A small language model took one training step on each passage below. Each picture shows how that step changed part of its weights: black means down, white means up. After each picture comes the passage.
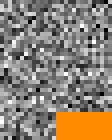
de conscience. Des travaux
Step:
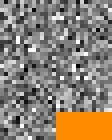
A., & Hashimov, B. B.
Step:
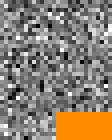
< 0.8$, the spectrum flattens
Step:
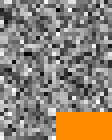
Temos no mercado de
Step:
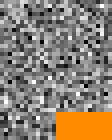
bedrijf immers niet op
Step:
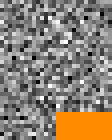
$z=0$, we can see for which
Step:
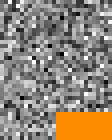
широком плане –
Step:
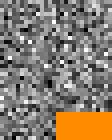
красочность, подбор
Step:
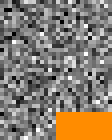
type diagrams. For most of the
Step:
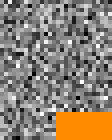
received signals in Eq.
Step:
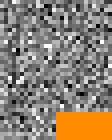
tobora murakkablashib
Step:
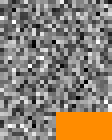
post-classification to reduce
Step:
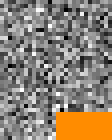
(dog`li urug`lar)
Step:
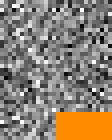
The rest of the paper is organized as
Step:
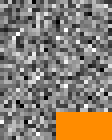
and map these to a specified set of
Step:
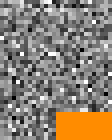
obtained due to the proximity of the Ga M
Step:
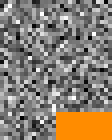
exists to explain how the magnetic
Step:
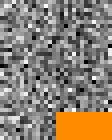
electronic states well below the AFM
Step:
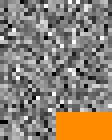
that the AGN candidates showed
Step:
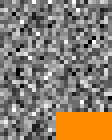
it is also important to explore the effect
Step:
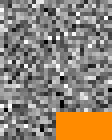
(Figura 4) no mostró
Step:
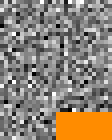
псевдонимов: В.
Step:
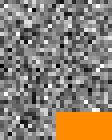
объект, тасвир,
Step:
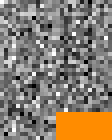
modelled using an ARMA model, this
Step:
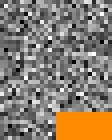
stosowanie odpowiednich
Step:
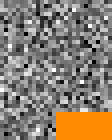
Nevertheless, not all parts of the
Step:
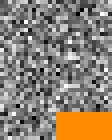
a macroscopic atomic system can
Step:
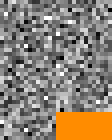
lansia di panti wreda).
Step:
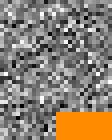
the risks that access would be
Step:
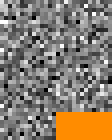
the Feynman gauge the
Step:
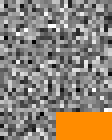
plus external shear. The observable
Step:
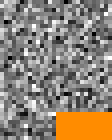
of the spacetime which is slightly different
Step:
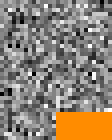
Early 16th century Central
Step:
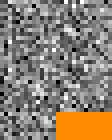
а если вдруг неверно
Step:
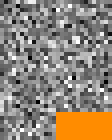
holda ular quyidagicha:
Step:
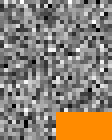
\end{proposition} The
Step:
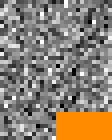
and the important part consists of the
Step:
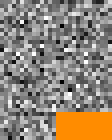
perfino lingua dei
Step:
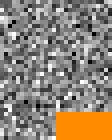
Data Test English (GB)
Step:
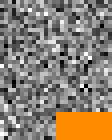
кенг қўламли ишлар
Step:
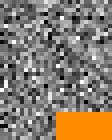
statistically consistent with the standard model
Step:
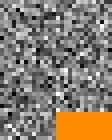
galaxy distance errors, which are
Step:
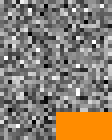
is a solution of the linearized problem
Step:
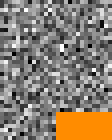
is the total electron optical depth
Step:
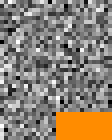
de 1 m : bande 46
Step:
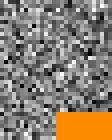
Infrared Dynamics''}
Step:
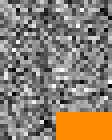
fine details from earlier
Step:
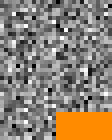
approximate analytical expression in the weak
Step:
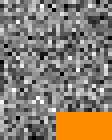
Training; Hypertension.
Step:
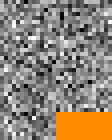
однак у групі
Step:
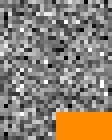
середньому 150—
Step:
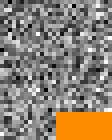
Partenariat Economique
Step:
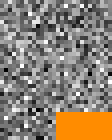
second band and the second and third band
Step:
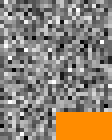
4-m class telescopes
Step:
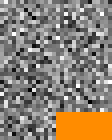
MR from the *a* to the *b*
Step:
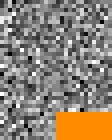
shows the calculated phase shift as a function
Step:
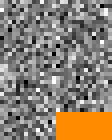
mercancías y numerosas
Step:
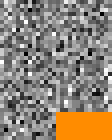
distintos niveles de conexión en
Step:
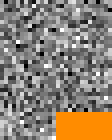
side. If the pion distribution amplitude
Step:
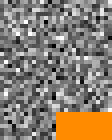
the bare energy gaps (and taking the
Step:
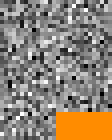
a comparatively weaker localization of the
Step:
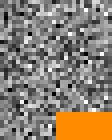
составить как два
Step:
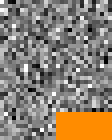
dependence.} First of all, one can
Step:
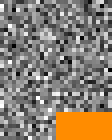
windows shown on the right.}
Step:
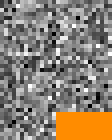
de los modelos desarrollados.
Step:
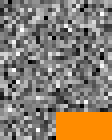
corrections. Numerical values of different contributions
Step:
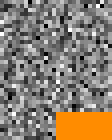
y S del ecuador, la
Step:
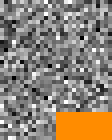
coefficient set $ \mathbf{C}
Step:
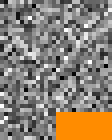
of the integrand function in order to
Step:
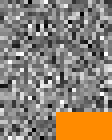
parlamentekbe, mintha csak
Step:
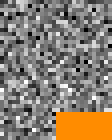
To further evaluate the residual
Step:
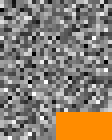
the downstream. As for the SO
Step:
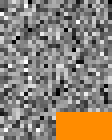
kelas XI MIPA 5 dengan
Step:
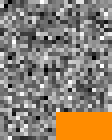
aligned particles will point towards the
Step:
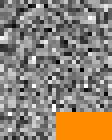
resistência mecânica,
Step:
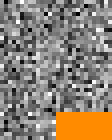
Последним критерием
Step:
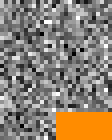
gerações, decepcionadas com
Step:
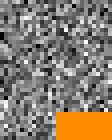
the problem ``lives'' on single
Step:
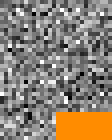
Malo (1), Regular (2)
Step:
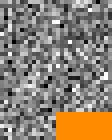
посредничества при
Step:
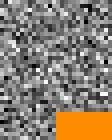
be used to express the EP in terms of a
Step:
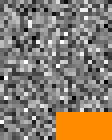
being in the first derivative of the position
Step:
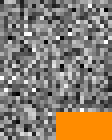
spectrum of the pump laser measured from
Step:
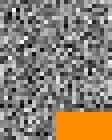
other work.} In this article, we have
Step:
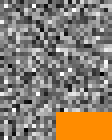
The flux standard was reduced following the
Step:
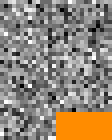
AIP Conference Proceedings -
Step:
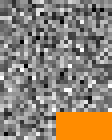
edges provide more global
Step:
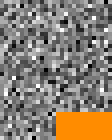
but not the point charge. \\ Here we have
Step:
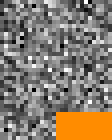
вдасться врахувати
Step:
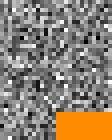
Forms of fruit and vegetable
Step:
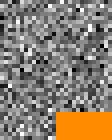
been among the most powerful
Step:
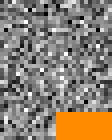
\section{Conclusions and
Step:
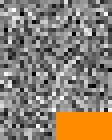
Hiding. Refugees,
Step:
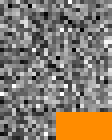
una cooperación limitada a una actividad
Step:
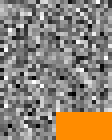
yönetim yaklaşımı
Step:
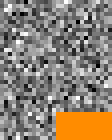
notar și cea de
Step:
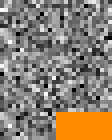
посаду судді,
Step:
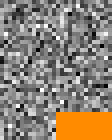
about the Cauchy combining version
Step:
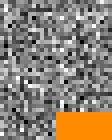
билан. Фольклор
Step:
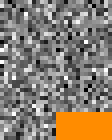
is unrealistic. Secondly, the
